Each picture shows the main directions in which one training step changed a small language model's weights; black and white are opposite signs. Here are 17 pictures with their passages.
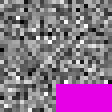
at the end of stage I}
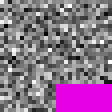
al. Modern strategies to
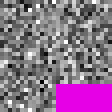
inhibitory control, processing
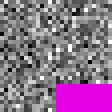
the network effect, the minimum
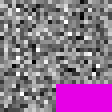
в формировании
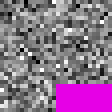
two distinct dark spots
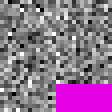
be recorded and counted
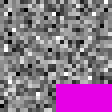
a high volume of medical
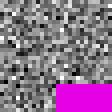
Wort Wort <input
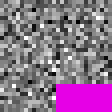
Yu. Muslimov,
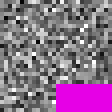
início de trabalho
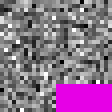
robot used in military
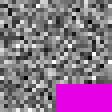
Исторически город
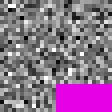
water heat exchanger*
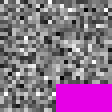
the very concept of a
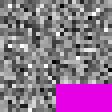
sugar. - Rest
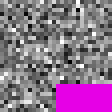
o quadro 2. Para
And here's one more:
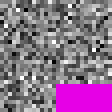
тесно связана
